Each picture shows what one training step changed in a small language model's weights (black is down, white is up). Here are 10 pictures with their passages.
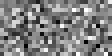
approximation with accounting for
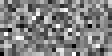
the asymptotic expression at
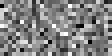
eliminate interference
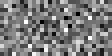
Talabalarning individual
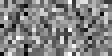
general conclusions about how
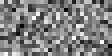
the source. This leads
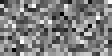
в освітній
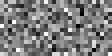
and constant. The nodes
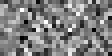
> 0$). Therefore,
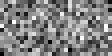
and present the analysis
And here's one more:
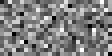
professor Xajiyev
